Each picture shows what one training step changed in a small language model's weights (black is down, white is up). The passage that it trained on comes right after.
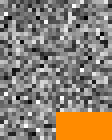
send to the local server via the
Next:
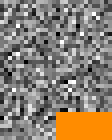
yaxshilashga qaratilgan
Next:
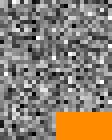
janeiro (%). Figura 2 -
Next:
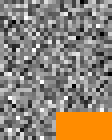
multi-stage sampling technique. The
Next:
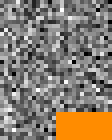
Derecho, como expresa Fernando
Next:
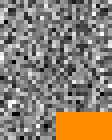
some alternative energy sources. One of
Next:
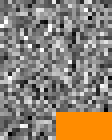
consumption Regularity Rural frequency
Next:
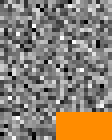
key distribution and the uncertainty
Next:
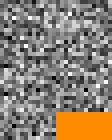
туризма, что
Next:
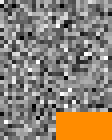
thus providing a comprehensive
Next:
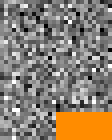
- непомітність
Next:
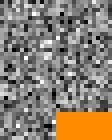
in executive coaching: A field
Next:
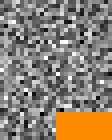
спрямованого на
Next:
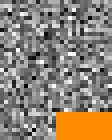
oscillation frequency of $\chi$,
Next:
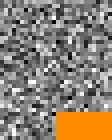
below the contract rate or perform a
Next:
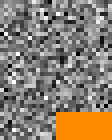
the equations governing the behavior of
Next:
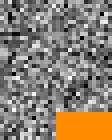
grego *phainesthai*, que
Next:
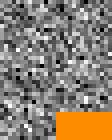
observed for the cocryystals,
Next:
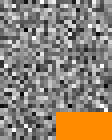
initial gluon density of the medium,
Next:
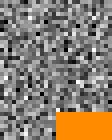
Ogene Resurrection clinic
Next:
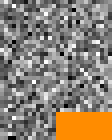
function uniquely determines the potential by using that
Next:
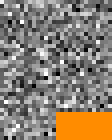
indicating the probability of Observes
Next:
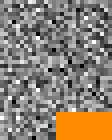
porous medium which can be obtained from the
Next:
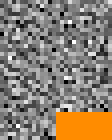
and selected a small piece
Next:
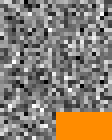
until it reaches the maximum density
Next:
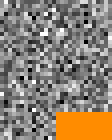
\mathbf{p}_{j} \right
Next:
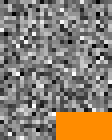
Mediterranean Sea.
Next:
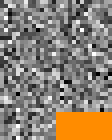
5. Conclusion will present in Section
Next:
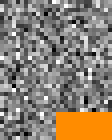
of the above mentioned features for the
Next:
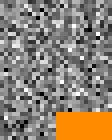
esta investigación es responder a
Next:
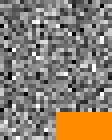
is suggested by the present experimental
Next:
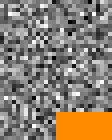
del MHNG etiquetado como
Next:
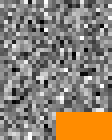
1. Plagiat-internet
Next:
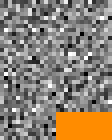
(1) setting up a complete neural
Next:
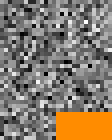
uyg'unlik turlicha
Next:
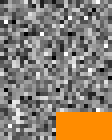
cells, it damages the function of
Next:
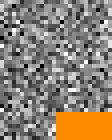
person-centric forensics
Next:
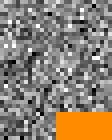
R : (a) phenyl,
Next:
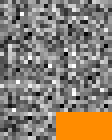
a professional demand. In the
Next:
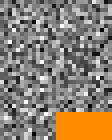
the fact that sawtooth-like
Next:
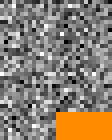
in this study. Following the proposal
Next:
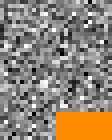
next explicit example is for two
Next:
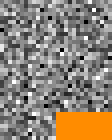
cardiac catheterization showed
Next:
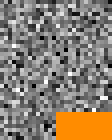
extremeños a través
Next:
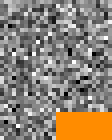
a 'History' panel shows
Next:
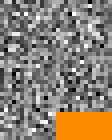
although their effectiveness varies
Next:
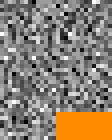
in central Europe. Since a
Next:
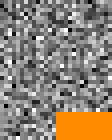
from the spacecraft, corresponding to
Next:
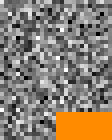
textile industry.
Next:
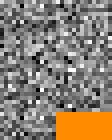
consumes 15% of global
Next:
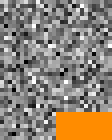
here relate these concepts to the
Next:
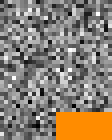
affordable for small cooperative
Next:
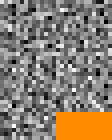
various parenting styles and
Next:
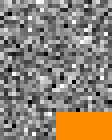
the forward effect is generically easier to
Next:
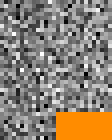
of magnitude for edge-on
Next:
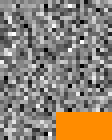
of legal clarity in the process
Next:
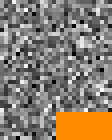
tipologii psihice
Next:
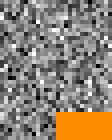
tears the mouth." -
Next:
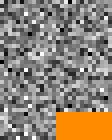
on the parameter $f_c$ from the
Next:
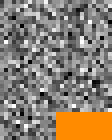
gauge with respect to an end
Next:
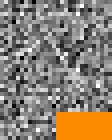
yuborishingiz mumkin.
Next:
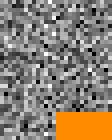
each of three configurations (\peris,
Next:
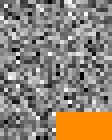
difference in the mean ratings of the
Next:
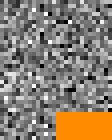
relatively lower entrepreneurial
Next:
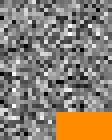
of this study and supplies the
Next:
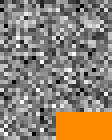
was most common (61%) in
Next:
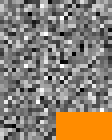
kerja (Putri et al.,
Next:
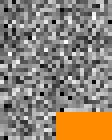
a real GDP growth rate of
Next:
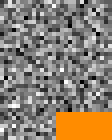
*J. Indian Chem.
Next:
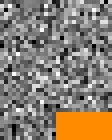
the highest total amount of Pb
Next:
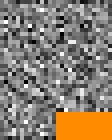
doirasida quyidagi
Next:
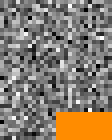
la espiritualidad y con la
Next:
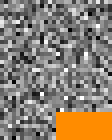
may change with project commitments from different
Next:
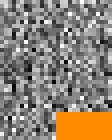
Where: $$\begin{aligned}
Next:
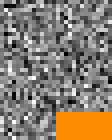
aangaat, welke dat
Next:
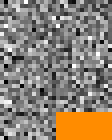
system is an important part of an intelligent
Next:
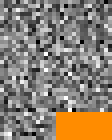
Linux e ROS. Para
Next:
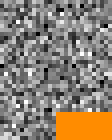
га аянттагы
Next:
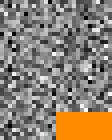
the observation that the chloro
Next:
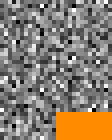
and at least one uncorrelated
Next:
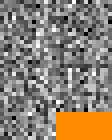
example, \cite{CDW},
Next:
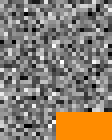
shaxsiy hayotiga
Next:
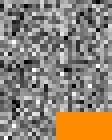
, юрак ишемик
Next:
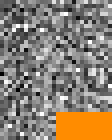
[Fe II]-bright
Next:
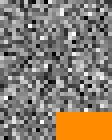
Krallık ise 96.5
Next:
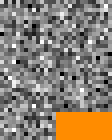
CW, Rayson JH,
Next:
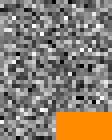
performance of PMTS is much
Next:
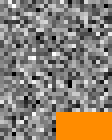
in the physical world, in the most
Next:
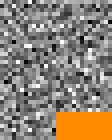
electron-doped cases, the
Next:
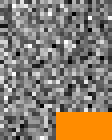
dívida. Por fim,
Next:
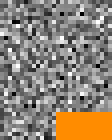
competitive interest Statement of
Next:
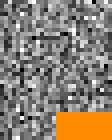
Data Alliance (RDA)
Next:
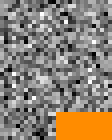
the forcing terms are represented as
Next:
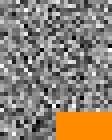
of the light particles, positioned on
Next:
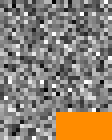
part of the amplitude. We know in
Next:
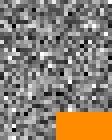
were chosen using `best
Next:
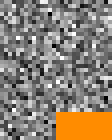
effects within the baryon and is defined
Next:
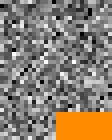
considering SETI, but it is
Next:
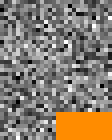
göçmenler arasında
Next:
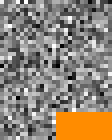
introduce some of the related work on
